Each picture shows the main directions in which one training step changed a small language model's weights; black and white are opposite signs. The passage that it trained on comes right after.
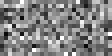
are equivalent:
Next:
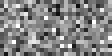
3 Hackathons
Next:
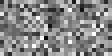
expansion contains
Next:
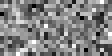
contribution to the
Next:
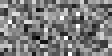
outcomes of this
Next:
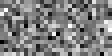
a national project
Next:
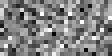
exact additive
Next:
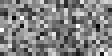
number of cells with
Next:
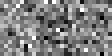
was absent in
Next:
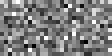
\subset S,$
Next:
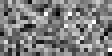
due membri
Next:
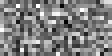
fibre of
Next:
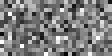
the total sample
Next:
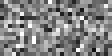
In India, a
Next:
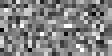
filters were
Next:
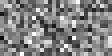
de mesure
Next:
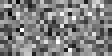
the environment.
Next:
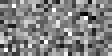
immersion in
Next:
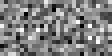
however, as
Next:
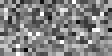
or higher.
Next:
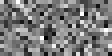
City 5 were
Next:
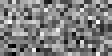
groups (elderly
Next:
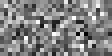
years ago.
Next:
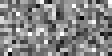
activity. The
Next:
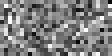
network method (network
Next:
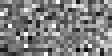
next few
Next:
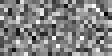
give an example for
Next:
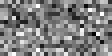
at threshold
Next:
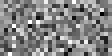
we can for the
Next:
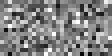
This fact follows from the
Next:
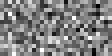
the BAM
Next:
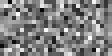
online learning,
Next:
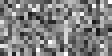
sentimental in
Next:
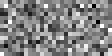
influence of the
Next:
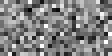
primes). Hence
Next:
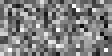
composed of the
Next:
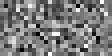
are calculated in
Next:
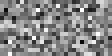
if the homomorphisms
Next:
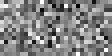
within the field of
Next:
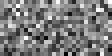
of the products due
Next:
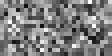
after the approval,
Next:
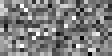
An alternative
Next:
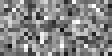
can be represented in
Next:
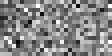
the remainders
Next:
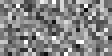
was found that about
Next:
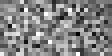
as sources of
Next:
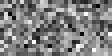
the kernel
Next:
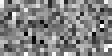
Let now $G$
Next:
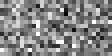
to give the
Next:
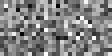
are still not
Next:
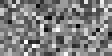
mind of the
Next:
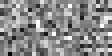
to track
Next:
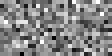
68%. Figure
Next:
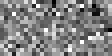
\frac23$ is
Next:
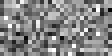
site $i$
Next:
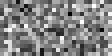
nm. The
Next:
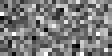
constitute a
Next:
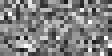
the advancements
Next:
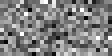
is the largest
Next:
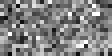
>1$ and define
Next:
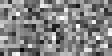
on questions of
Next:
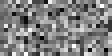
a detailed
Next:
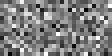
as bank
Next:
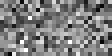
for $u$ from
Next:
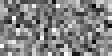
order 5, then
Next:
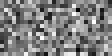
the questions are
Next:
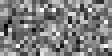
out from his
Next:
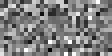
art models and
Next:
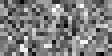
path $\alpha$
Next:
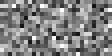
convenience of
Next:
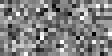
and Evolutionary
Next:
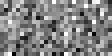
may happen.
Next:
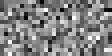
the Chinese,
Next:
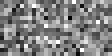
also present examples
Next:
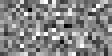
is almost
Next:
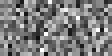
of sizes:
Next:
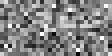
Scope 3
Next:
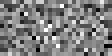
consider $\W^{\ot
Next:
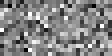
means that equal
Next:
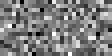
and involutive
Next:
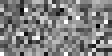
transpose of a
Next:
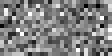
spacetime is itself
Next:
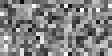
default or
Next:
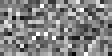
on algebras
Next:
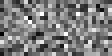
Cixous and
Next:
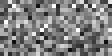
2$ modes are
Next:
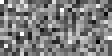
origins research
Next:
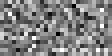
the family
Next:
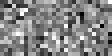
\omega }$. For
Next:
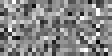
different vascular
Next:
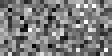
normal for each
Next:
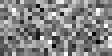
in the presence of
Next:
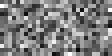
food security
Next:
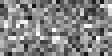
5 The transverse
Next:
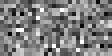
achieved by
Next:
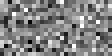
We now give a
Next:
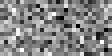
in the form of
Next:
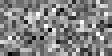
a random walk
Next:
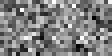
was evaporated
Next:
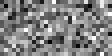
using the randomized
